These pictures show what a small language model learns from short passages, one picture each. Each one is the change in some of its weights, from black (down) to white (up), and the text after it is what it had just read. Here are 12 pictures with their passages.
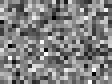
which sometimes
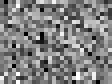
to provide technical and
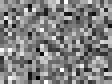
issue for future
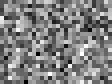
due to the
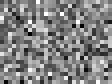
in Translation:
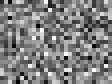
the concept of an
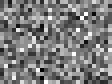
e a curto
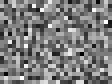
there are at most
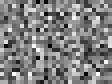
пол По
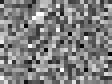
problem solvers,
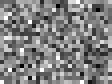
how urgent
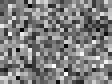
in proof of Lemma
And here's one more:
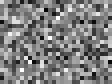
is a positive constant
